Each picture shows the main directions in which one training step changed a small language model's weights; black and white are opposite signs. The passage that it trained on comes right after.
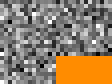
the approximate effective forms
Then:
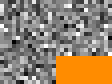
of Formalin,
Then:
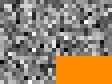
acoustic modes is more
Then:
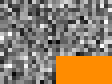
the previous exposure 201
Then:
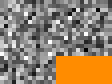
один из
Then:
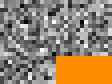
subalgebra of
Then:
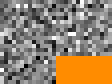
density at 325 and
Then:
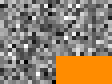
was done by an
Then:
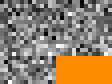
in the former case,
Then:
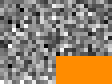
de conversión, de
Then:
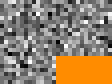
of 10 movable,
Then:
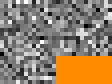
1 - Artigos
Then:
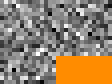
combination is presented.
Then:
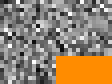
typically associated with my
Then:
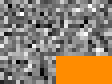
blue filaments,
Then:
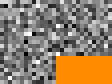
resulted in the transfer of
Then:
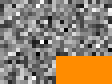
Casa Arana,
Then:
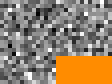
the internet.} outputs
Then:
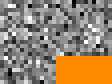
\bibinfo {author}
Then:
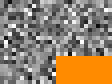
yoritish uchun
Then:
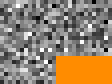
\end{eqnarray} We
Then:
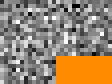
elsewhere and help develop
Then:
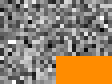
variation of the original
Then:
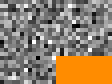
mediated for young
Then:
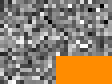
in Reference [18]
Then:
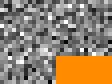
rise of heart rate
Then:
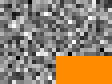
modernidade que tende
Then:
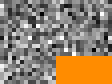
As an in-class
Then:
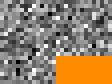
compared to a smooth
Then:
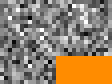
study. The cases were
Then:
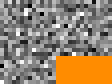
Regulatory bodies
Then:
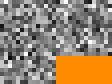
verified with the help of
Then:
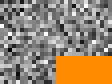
incorporation of digital
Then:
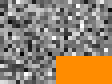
wall giving rise
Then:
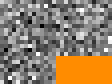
on zenodo in
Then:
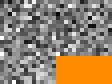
energy involved in the
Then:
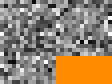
result using traditional
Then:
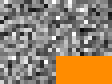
hubs are also strongly
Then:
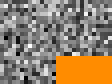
for Detection and
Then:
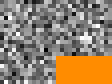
печаль, как
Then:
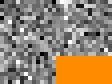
that : 1. Only
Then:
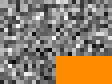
due to the curvature
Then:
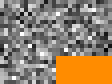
amaliyotlari va
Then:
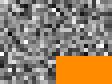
critical concentration of available
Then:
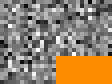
one-loop beta
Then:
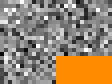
it may be useful to
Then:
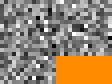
kabi. Agar
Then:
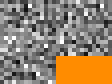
it is fairly
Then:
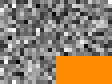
standing rice to
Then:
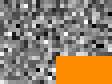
\\ \hline Cens:
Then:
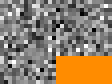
statistical precision of
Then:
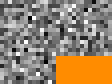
berdampak pada
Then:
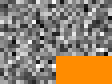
Em muitos
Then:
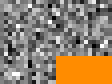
OF THE
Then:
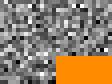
ranging from $\rho
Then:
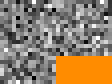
SKIN AND
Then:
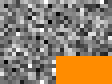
contam com menor
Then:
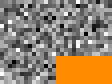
or create brand
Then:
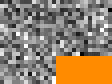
be the only source.
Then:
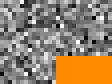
importance of geometry in
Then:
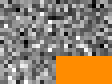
species interactions; the
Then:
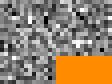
à monocultura do
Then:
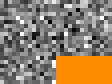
selects the *View
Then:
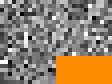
The cartilage is taken
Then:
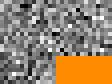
same value as the one
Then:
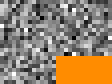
of MS-based
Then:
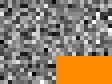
two-pion cross section
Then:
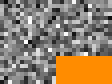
zwei Gruppen
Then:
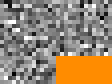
value (denoted as
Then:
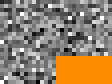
spectrum at distances larger than
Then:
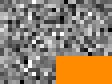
und konkreten
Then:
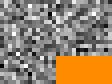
(SDLC) to
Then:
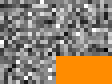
períodos de
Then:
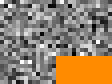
us only present the case
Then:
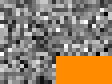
retrieval of
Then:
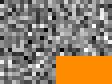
the positive and negative sides
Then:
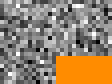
women. However,
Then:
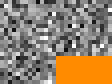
TMM towards the
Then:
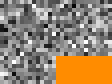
a list of surrounding
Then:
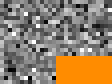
binnen het
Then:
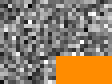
é alterada para que
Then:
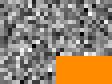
(W) Cooling
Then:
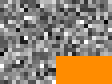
[10], we have the
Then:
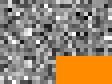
equilibrium in current year is
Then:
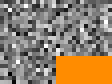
consists of two sets
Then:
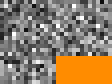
the 0.81 release
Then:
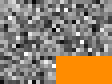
процесів у
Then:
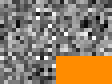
vs gap size
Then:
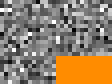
\to \calC$.
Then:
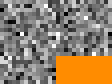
aged 18 and above have
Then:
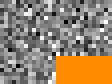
Coast Intrastate
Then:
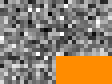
promuovono la
